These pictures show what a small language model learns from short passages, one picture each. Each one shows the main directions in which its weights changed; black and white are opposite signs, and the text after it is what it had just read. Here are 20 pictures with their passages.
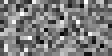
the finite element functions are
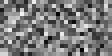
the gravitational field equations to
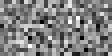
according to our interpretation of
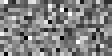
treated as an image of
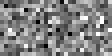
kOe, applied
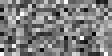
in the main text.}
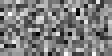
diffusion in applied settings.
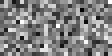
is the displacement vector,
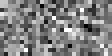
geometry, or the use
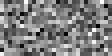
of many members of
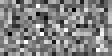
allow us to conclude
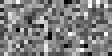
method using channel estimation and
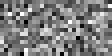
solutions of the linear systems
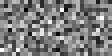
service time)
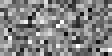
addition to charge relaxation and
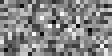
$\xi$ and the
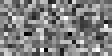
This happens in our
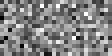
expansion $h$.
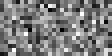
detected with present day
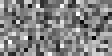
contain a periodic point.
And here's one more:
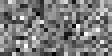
\pi^-$ cross section
